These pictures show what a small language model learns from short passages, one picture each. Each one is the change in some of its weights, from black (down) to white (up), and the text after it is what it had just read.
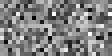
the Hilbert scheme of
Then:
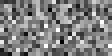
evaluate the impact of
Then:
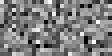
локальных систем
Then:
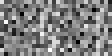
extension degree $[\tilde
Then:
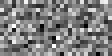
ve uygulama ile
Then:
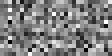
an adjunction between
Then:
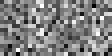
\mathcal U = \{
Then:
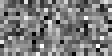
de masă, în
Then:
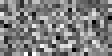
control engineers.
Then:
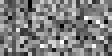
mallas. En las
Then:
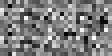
oleh tekanan atau
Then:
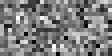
de la importancia de
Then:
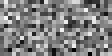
Yo pensaba
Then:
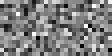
son una técnica de
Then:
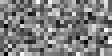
governance and
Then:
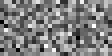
stress distribution in the
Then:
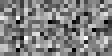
marketing digital
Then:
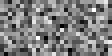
harmonic. Note
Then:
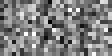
años. Ciclo
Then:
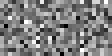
occurring for example
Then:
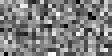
aim of this note is
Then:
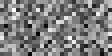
we deduce immediately that
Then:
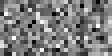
utilização de
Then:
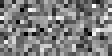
sentença tem
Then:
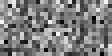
этган ҳолда
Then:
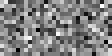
market and its
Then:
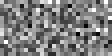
– Женева:
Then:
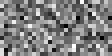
discussion for the sake
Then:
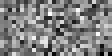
pullback sense (see
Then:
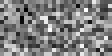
We carry out some
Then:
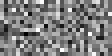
means of verifying numerical
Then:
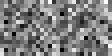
منذ سنة
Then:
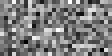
расстановка за
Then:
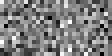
au dehors,
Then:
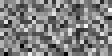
invariant polynomial algebras for the
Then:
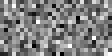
boundary and this leads to
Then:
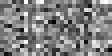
damping term on
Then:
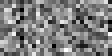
claim the above coloring
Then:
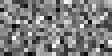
produzido é a
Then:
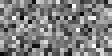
under $\pi$. Then
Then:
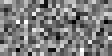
We will be considering
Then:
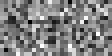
2. Regular exponential
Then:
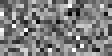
same time, the tensor
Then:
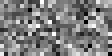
an orthogonal sum of
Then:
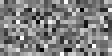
with time delay}.
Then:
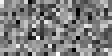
the following, we will
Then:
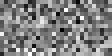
a minimal generating system
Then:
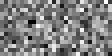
oriented links)
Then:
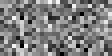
on $ M$. Then
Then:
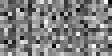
ім. І.
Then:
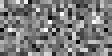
bull, a
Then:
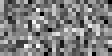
section. Using classical measure
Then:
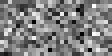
vigencia e
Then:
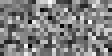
a set of distinct points
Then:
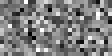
валюті, %
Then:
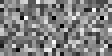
$d$, we use
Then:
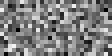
inspired by arguments
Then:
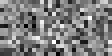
satisfies (4). The
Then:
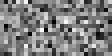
sums are over
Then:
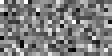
$Y$ exists,
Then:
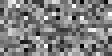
= 1$. This result
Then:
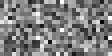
oqava suvlarni
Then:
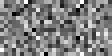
case, if the operator
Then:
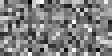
kabi uning
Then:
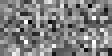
Mana shu
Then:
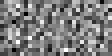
\] In view of
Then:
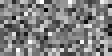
the 0-th order
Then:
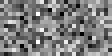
and similarly for the
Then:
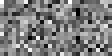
the Introduction, we
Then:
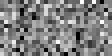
start with the following
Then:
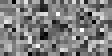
potentials used in
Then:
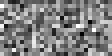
so-called maximal
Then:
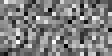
\right. \] From
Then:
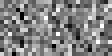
mapping $F_\pi
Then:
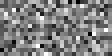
sendi pucat
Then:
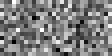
these follows from the probability
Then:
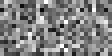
a robust
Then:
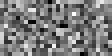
el instrumento científico
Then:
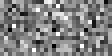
по направлению
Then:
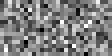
Brauer character
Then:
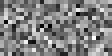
repensée Des
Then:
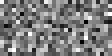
institucional significativa.
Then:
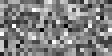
их переработки //
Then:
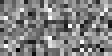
kepercayaan terhadap
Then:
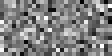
= \dfrac{\partial
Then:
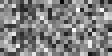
that the continuum system
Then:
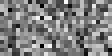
de hidruro
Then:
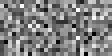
Taylor approximation of
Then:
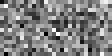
социально важные
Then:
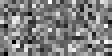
visual topology).
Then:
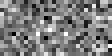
nada mais são do
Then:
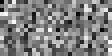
view. Moreover this
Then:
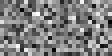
function theorem are met in
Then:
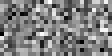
на носок.
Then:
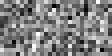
любого че-
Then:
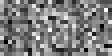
algebras. The main example
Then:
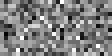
the cost of much higher
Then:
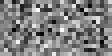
(Gagne et
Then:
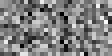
is an even function.
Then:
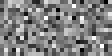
= 0$. In view
